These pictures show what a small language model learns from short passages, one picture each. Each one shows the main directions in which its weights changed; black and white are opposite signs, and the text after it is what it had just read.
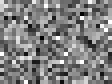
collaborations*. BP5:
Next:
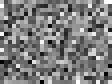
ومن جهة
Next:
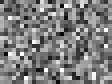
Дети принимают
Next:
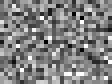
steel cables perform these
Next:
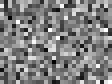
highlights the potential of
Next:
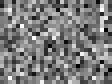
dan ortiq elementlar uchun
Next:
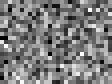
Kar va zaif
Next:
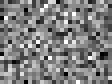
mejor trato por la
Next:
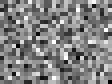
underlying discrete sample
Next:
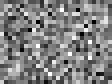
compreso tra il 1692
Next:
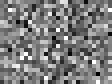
a 1949 communication model by two
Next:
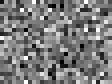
in lower T_{gSS}
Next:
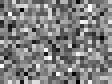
designed the study. AJ,
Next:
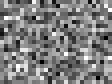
user memilih tombol
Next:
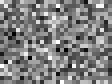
depreciation) 75
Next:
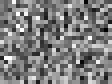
order of the degree of
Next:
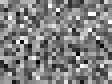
growth of the tails of distribution function
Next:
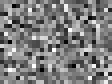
Einblick in Klees
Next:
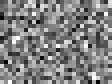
Bright Future.
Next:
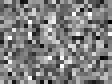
the current version of the
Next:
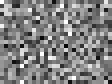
meramente os refletem”
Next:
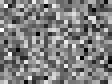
the most toxic metals
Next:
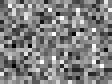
structures to institute
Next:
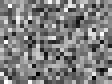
Автори роблять
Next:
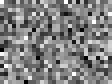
of encoding and storing
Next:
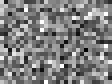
olish (kunduzgi);
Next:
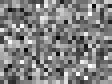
laborious biochemical
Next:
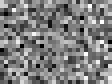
non-breeding season
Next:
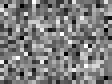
M. Placental
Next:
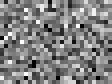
memories are formed and
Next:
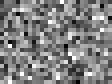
ish qobiliyati va
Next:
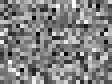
*ulëriu*. In
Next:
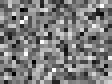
observation from the farmer's
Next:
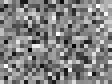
the use of digital tools for
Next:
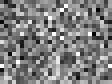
learning needs are those areas of concern
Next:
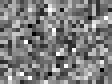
yozma nutqqa
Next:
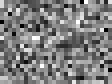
final one, then the path is
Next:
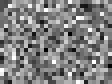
stort aangesneden
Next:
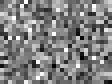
a été estimée à
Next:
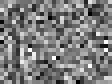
размерности n ,
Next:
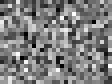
hacze karar
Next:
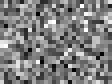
the MPP point [1],
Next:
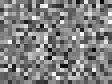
with operated CMM, the
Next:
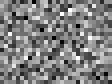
submitted in M12
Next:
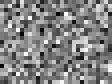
eight weeks learning module
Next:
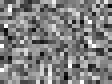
qishloq xodimlarini
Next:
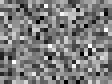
meio das suas competências
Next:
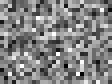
to cover 80% of its
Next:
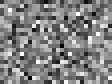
ва социум*. –
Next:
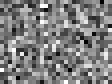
Workstation. Fig. 4
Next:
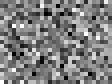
Opracowania: -
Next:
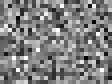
of the neighbouring
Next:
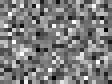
Keeping this in
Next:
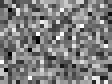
condition are verified by
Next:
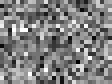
in the Republic of
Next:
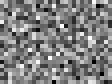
not recur in 24 hour
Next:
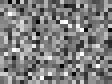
one of approaches for tuning
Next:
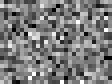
op redelijke
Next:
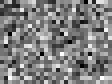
tadan bo'ldi.
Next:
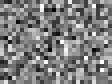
können zwar regelhaft
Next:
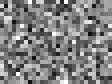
Ukraini. Zahalna
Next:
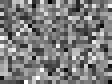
DIGOXIN ON
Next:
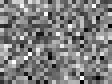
exchange data and commands with
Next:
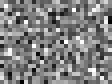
la familia como en la
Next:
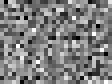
oxiridan noyabr
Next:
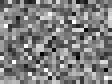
obtained in the course of this
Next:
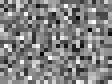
de forma desleal com a
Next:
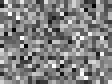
risks, sales volume,
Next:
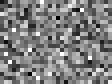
SAR mission. For example,
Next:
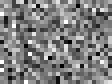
para a sobrevivência do
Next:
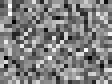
questions related to the
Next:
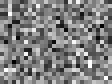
was observed in questions regarding
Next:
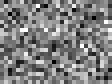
the Geo-portal
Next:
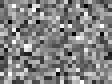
porvenir" Miguel
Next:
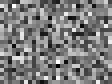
Alpert SA,
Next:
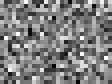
be the most significant because it saw
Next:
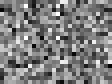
Acceptance Model and pedagogical
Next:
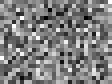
s precedentnymi
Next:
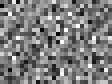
G, Ye B, Chen
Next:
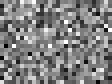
diniyah subjects, namely
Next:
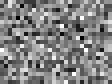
the rainy season.
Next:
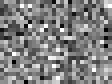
divergence and multiple
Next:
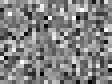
de acordo com as
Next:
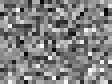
apenas engaja os
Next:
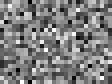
encountered during
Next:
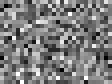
these studies is the survival
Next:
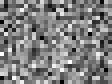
(male synthorax with
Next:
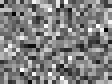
from the consumer electronics
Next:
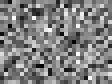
Биссекс, Д.
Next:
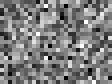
consent for publication is not
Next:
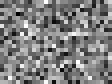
a transportable tank, it
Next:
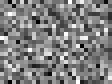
of sample handling.
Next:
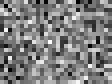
danger immédiat
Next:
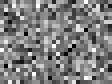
[6]. The task
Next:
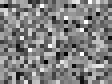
anterior circulation
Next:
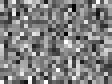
del siglo XX: el
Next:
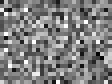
изучался с
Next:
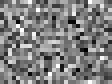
transfer of the right
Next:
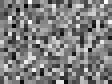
управление в сфере
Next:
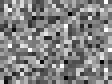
version of this article.
